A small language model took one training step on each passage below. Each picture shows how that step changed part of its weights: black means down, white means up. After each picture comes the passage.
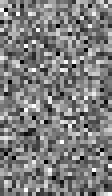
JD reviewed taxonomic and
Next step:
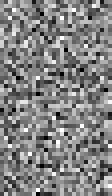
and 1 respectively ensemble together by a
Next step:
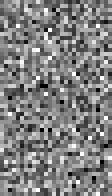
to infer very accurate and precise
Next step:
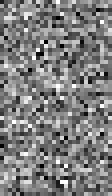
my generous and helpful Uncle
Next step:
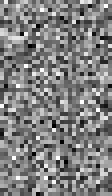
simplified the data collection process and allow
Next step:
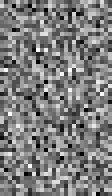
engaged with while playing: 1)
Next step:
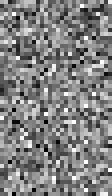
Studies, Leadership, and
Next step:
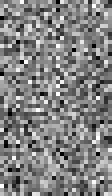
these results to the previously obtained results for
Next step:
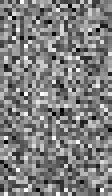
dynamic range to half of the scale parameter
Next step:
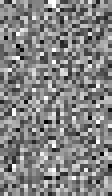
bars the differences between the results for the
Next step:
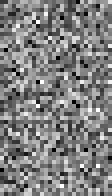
reaching out to the liberals
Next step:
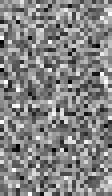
} % over given finite time $t$.
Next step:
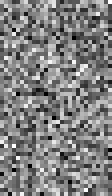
the intervention itself and the
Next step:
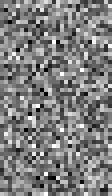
boundaries and within their operational
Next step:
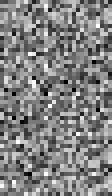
often associated with diseases. Serine
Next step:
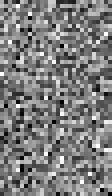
using the same procedure outlined in
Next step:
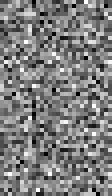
and **Miss Vidya
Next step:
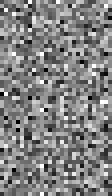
K., Mannheim, K.,
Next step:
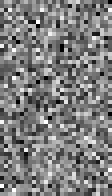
property in question in a more natural language
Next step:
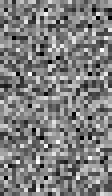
behavior recognition. In addition,
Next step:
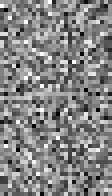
minimal and working velocities of the
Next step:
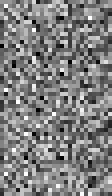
local partner?*'. This point
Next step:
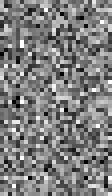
have the full equivalence of the respective
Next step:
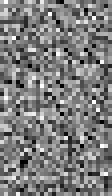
graphene itself plays no
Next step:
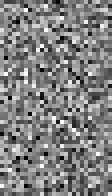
percentage of molecules of phenolic
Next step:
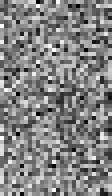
%) and the first peak for this
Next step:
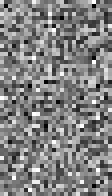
the 1D spectra based on the source
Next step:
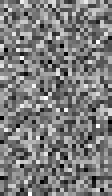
the nozzle outlet. The authors
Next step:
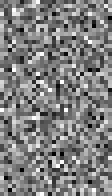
*PUBLIC SPACE
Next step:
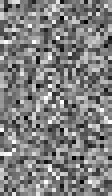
with the results reported in Figs. 1
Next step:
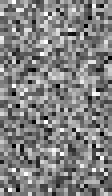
Abstract: This study aimed to
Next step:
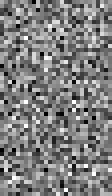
of inspiraling binary compact
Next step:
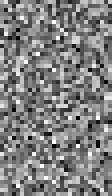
Eq.~(\ref{chi2}) with a
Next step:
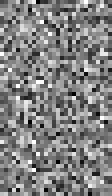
*General procedure* : 5 ml
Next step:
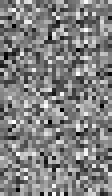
of robotic adrenalectomy
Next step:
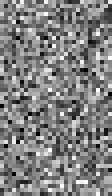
As one can see from Fig. 5,
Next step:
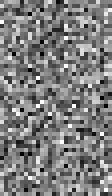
\cite{GA}. So,
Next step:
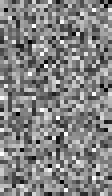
over emission height, etc., will be
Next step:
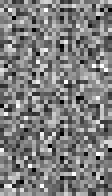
a questionnaire that includes Likert
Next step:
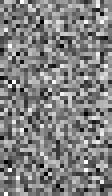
advantages of this new technology are shown
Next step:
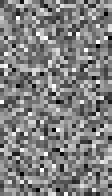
a state of the art regarding the
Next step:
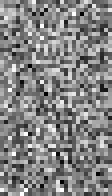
specific local priorities, measures and
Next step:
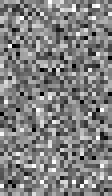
strongly reduced in magnitude, moving the
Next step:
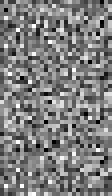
generality since we only deal with
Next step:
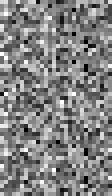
the Science Committee of the
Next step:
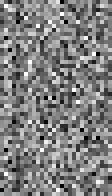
categorization system. For testing data the
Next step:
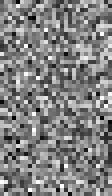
identical to the $\sigma = 145
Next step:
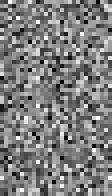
makes it slower [12].
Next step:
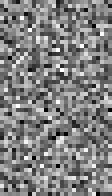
the partial differential equation for energy
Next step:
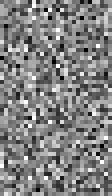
is a thermal conductor as good as
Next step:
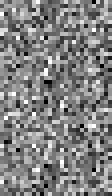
GMF at 10° and
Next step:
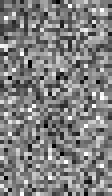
simple trial-and-error
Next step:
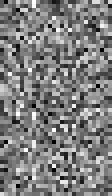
flow of additional amount of current. The process
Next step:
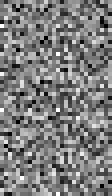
of Technology\\ ul.
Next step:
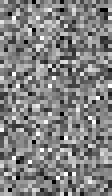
putted in the mold and pressure
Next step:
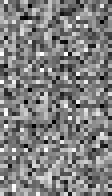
objects of intrinsically low
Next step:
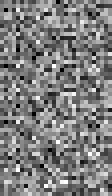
TikTok’s platform
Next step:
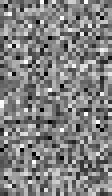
rep related to polar theory and respecting
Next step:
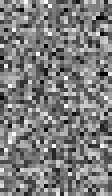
Feng-Lin Wang for
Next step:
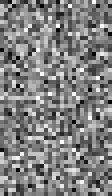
that the sample contains 30 or 31
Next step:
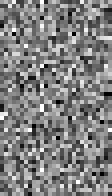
marketing is an approach that sees its
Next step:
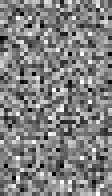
evolution during disk buildup, the
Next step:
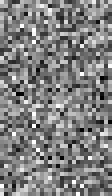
detected in the X-ray band.
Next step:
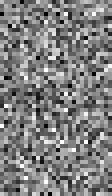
the vacancy of management positions,
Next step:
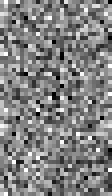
$S$. Assume $e
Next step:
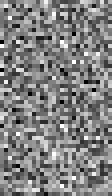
memory sequence and fully
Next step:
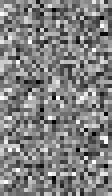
"characters" and various
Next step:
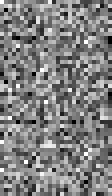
resilience, sustainability) and
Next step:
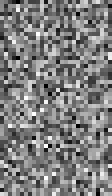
more concisely in terms of
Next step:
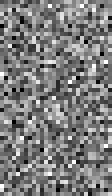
business, would not even dare admit
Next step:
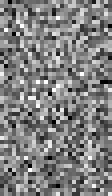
will focus on the case of long-range
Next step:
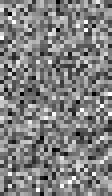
much larger distances. We therefore avoid
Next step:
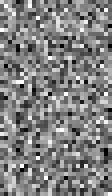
Hall, Princeton,
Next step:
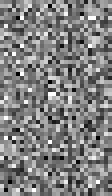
fiber architecture enables the excitation
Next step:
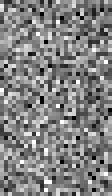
class (coloured green in
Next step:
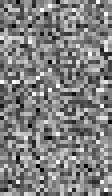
\textbf{Middle panel}:
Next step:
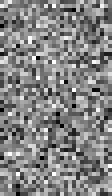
Many protocols have been proposed to achieve
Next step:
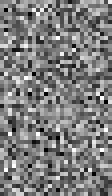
terms of the helicity amplitudes,
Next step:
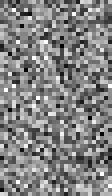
standard values of parameters $\sigma = 10$,
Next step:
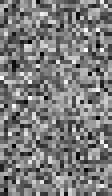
[3]. In this note, a slight
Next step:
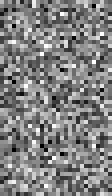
costs. A production function such as
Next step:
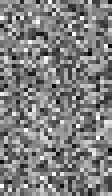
experts is one of the most significant and
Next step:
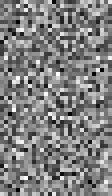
of the topological band structure of the
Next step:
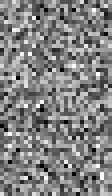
and kinematics of the
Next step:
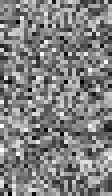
of these indicate that $\Phi^M$,
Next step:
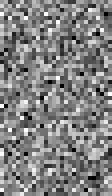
Volume 36, p 2. this
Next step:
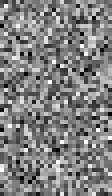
depend on whether the diquarks of beam
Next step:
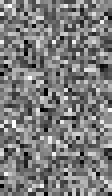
ICP and pgmcc.
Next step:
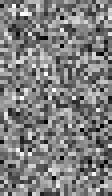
at the time $\tau_{rc}$
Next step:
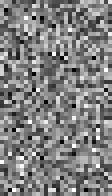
of GRBs, often a flux limit
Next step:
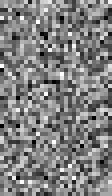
in both time and frequency. However, the
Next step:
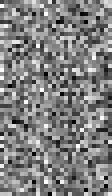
impact of RIS model parameter variations on
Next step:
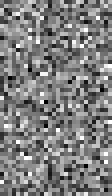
partial } \exp(iA)
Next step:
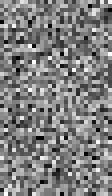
of the heavy quark.\footnote{We
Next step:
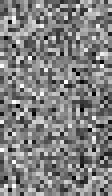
heat flux ratio $|J_ n /
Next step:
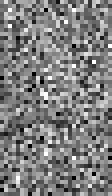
data sparsity. In this section,
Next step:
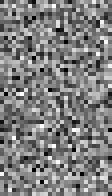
Lausanne in order to reach
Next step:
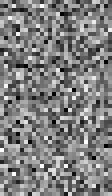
just an object of the surrounding
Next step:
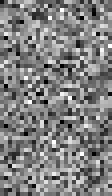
efficiency and harmonisation across the
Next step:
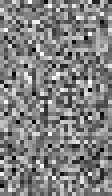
topographic and geological zones.
